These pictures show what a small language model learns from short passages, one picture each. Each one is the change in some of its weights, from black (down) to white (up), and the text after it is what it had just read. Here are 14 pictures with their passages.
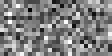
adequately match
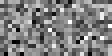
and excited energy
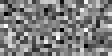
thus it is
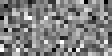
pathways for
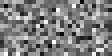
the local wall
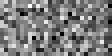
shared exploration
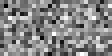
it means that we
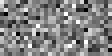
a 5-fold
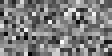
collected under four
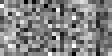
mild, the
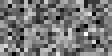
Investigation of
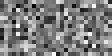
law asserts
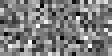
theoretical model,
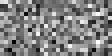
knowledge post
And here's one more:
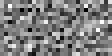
distortion which is
